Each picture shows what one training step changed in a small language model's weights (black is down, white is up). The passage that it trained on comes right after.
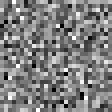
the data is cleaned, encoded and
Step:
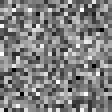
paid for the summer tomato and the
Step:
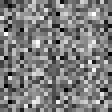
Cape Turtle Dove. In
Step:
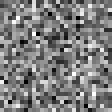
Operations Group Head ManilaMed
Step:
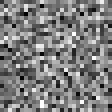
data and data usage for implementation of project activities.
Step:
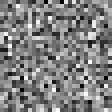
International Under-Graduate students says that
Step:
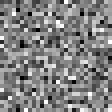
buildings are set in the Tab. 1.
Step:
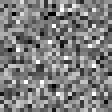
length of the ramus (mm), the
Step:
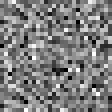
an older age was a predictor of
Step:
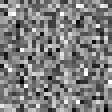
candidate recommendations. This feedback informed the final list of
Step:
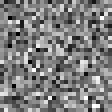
The author makes the design of the application simple so
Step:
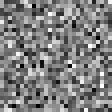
products. Table 2. Initial and calculated data
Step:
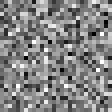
informed consent was collected from the school authorities and
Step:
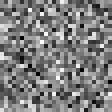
antimicrobial susceptibility testing showed that the
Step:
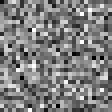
is also a part of the stage of
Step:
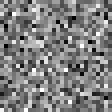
fillet flap and intralesional
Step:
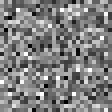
structure of prion strains (even those
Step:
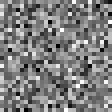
Suppression were significantly positively correlated with sexual
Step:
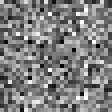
MT n.d. yes NL
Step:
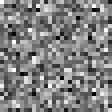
чаю через
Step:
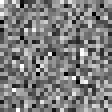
for the ray tracing simulation? The authors
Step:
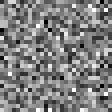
(AFI) is a common cause of patients
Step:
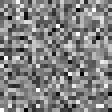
sulphuric acid solutions and upto
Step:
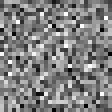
factor in face harmony, which can affect the
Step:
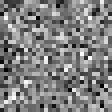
funding awards. - At the same time,
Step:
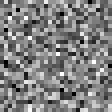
assigned to two groups (n=40) as
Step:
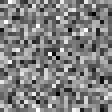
in surveys by its proponents is that
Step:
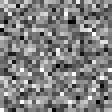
among multiple competitors and initiator effects are
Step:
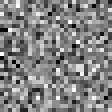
selected, while from the Chandaria School Business
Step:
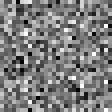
in testing for FHB resistance is
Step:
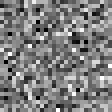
with weighted average (WA) of
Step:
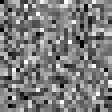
including education sector. Artificial intelligence at present has
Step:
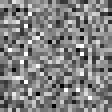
sifatida muhim
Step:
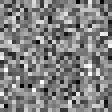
5.0 Industry in peripheral urban
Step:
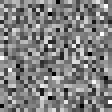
and gastronomic tourism practices substantiate the
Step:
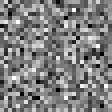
dual-hop relay system for
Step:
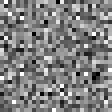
distributive justice: Equality, equity and
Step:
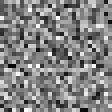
and after drying the extract with anhydrous
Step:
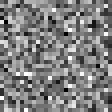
of Agricultural Mechanization, The University of
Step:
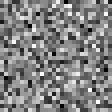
it is reasonable that microwave heating has
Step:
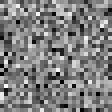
be translatable to humans. It would be
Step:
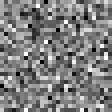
by food delivery app influence demand of food delivery
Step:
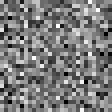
Radar Topography Mission
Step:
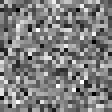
largely in terms of performance. Today
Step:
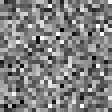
Things (IoT). Before fabricating
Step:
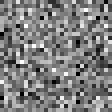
Sal) stand for phenolic OH
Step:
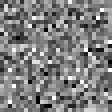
the problem in this model is “no method,
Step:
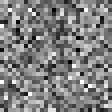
pest and parasitoid showed a
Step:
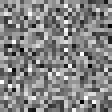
China's region-specific greenhouse gas and other
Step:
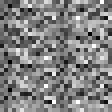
ON OFF OFF O OFF ON ON
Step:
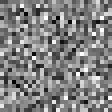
lid on their feelings. - Subscale
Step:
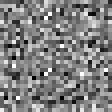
design specification was that the controller should be generally
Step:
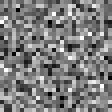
amenities. - ❖ There is
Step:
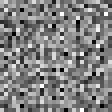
nitrogen gas during drug manufacturing process. The
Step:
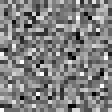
used to diagnose and categorize different
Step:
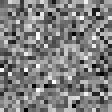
was used to evaluate the mineral element composition of the
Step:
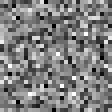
the IG ($M_{\text{age}}
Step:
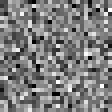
well as how to select which functions should be included
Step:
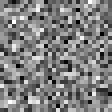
an important role in endothelial cell
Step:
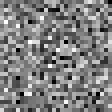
some limited factor, i.e.
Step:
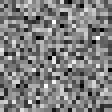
efficient manner, or the publicizing of views by
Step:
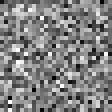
of common stock returns from Bucharest
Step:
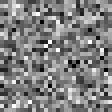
were analysed. In conclusion, we found that the
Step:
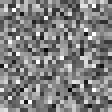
following differential equation, describing how the charge
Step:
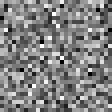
steroids via a catheter
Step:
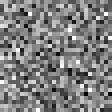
relationship between several nodes, the mapping is aimed at
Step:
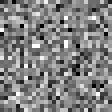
Table 2. Gender wise frequency of
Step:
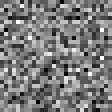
Nadu *** Professor &
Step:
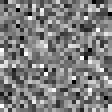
offer alternative accounts of the empirical evidence we
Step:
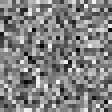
synthesis or initiation codon Therefore certain
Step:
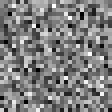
home in different types of companies and to what extent
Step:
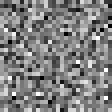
: A mixture of the metal salt
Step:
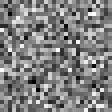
following sources of contaminations: septic
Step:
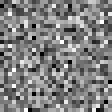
per ton of sugar cane, of
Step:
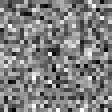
in accord with conserving angular
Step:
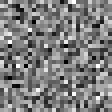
the students claimed that their main purpose of using
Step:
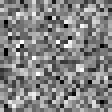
acetic acid and glycine 47,
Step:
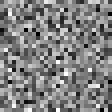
economic growth can affect access to higher education for
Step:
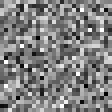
Model GISP2 Greenland Ice
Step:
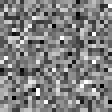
the forecast quality of the observed value on the
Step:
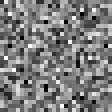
Classification using Multi-Soft Set Theory
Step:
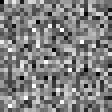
on domestic economic relations. Although external political pressure
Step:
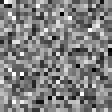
live in countries affected by conflict or disaster and
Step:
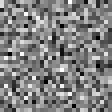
water into the strata, landslides
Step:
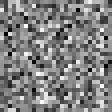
several areas including natural language processing and web
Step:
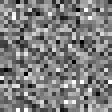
no flow of water in the pipe or
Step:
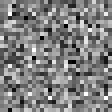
cannot owing to this morphological difference.
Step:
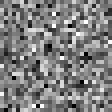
he saturated with the ceremonies and
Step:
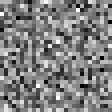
position statement concerning the school counselor and students
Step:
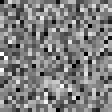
country, aimed at developing market relations,
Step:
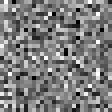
functional clearance (Fig. 4) between the
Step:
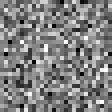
texture recognition [5], iris print
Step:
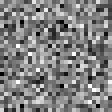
combination of carbon fiber reinforced plastics
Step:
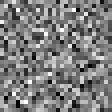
dropout respect to other students, tools for students
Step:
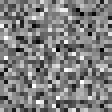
study of an image motion correction using a
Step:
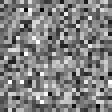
the learning-teaching process. Within this
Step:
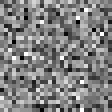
peripheral injections of lithium
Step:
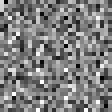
protection, the Czech National Bank promotes
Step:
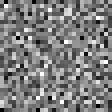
project. This corresponds to Task 7.3
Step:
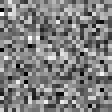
be consistent. - Different examiners judging
